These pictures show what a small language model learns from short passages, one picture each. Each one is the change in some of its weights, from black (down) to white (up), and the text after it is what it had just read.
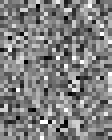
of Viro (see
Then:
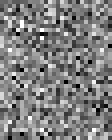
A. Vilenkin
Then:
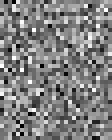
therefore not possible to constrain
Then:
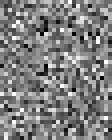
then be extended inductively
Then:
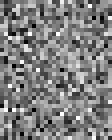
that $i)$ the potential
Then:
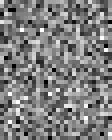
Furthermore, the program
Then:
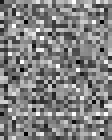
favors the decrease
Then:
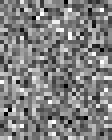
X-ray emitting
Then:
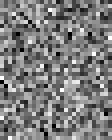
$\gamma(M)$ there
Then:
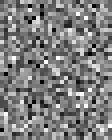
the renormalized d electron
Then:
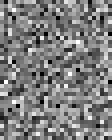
sides is different, the
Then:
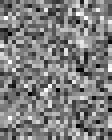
inverse problem under the assumption that
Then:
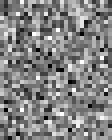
an additional discretization dimension
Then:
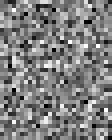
states that: a nonlinear
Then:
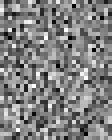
defined. Therefore the fibers
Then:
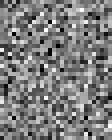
the operator algebras, known as
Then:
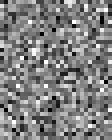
theory, the Hamiltonian is a
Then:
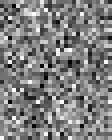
\tilde Q \tilde
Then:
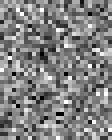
used (Seljak
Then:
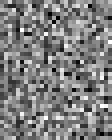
Real categorical representation
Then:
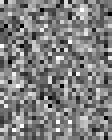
results on scattering and inverse scattering
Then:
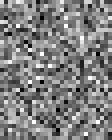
have been carried
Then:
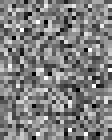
current-current correlation function
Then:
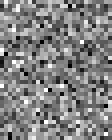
The flux line lattice in type
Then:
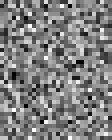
$p$. The last row
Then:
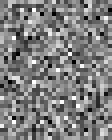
with two saddles denoted
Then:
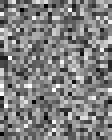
the distribution occurs compared to
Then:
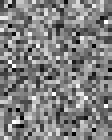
In other words,
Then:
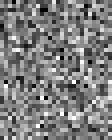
the known zonal wavelet
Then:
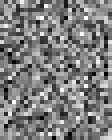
delay function $\tau$
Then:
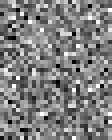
\textbf{Proof.} For
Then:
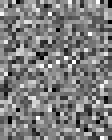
Sato where some
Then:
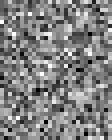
at a rate of 40
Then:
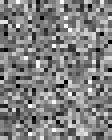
has been tested only
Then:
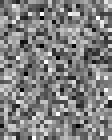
in the first paragraph states
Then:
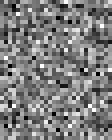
general interpretation of the problem
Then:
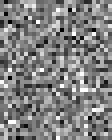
tensor $g_{ij}$
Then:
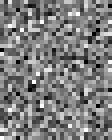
iterations computational time is
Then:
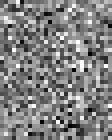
is with the Predict
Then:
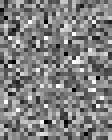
\over dt})
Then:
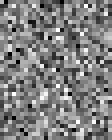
when taking supremum
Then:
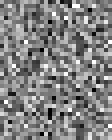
stand for the possible logical
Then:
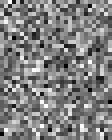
from a viewpoint of
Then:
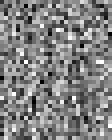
features of the spherical
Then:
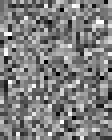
the above factorization (and
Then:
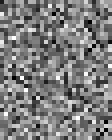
volume the number of events
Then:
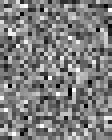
and $\pi:\f
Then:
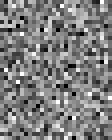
$\epsilon_1$. Thus
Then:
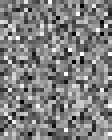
convex hull of the spectrum
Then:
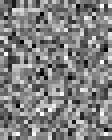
German survey
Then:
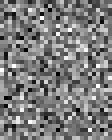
should change, the CSA
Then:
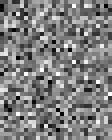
case) and transformed to
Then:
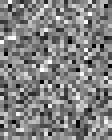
and their experimental realization
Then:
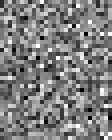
Fourier law is
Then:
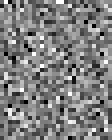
which $\RErr x
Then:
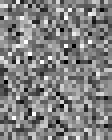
operator ${\eusm
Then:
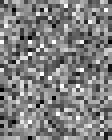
\end{eqnarray*} Then
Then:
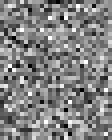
Obviously, the
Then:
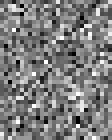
known as an efficient means
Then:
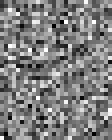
few special reference objects that occur
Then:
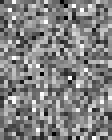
transformation to achieve the
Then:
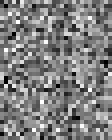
stable in this range of
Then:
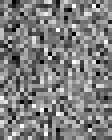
spectra of motional modes before
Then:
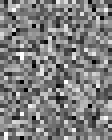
resembles the one in
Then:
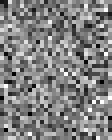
the differential equation for the function
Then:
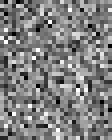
$A$ and on the
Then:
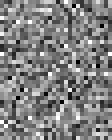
overlap parameter $\rho$
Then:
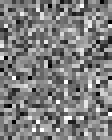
the model have been studied by
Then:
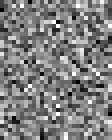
the electric field increases,
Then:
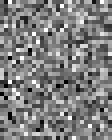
$\sigma_i$ that
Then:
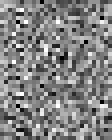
sun, so that condition
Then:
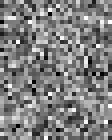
description system allows the easier
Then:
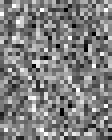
For example, higher air
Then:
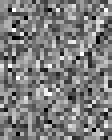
not as well as if the
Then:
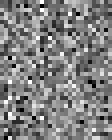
fact that Kapranov
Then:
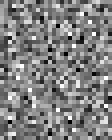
Response Time |
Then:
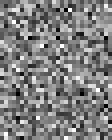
quantum dynamics in detail.
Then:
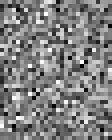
cell. Since the total energy
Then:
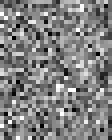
been enhanced through the
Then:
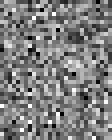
also show a failed case
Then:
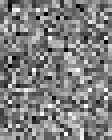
shared equally between the
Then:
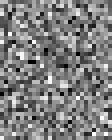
X$ birational
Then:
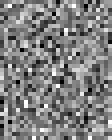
at the baryon level
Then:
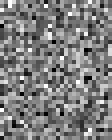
volume, we now state an
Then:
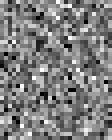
combined limits contours
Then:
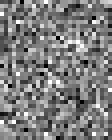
is easy to see that there
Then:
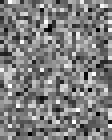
7.} {\it One has
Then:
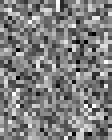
to find such a decomposition for
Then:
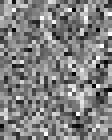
imposed in the
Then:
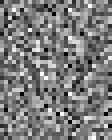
word length grow in a
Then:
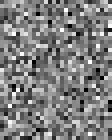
called the lifetime
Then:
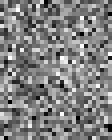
conserved} \*
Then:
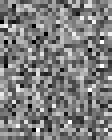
the pseudo-Dirac
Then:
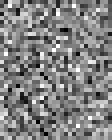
and axion decay
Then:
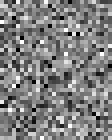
consensus scheme
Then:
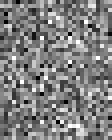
is minimal, and therefore
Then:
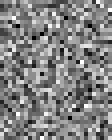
function based on a sample generated
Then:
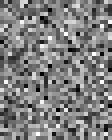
mathematical framework for
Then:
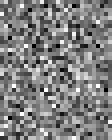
spectrum which requires a neutral
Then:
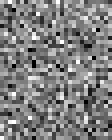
allows us to write the class
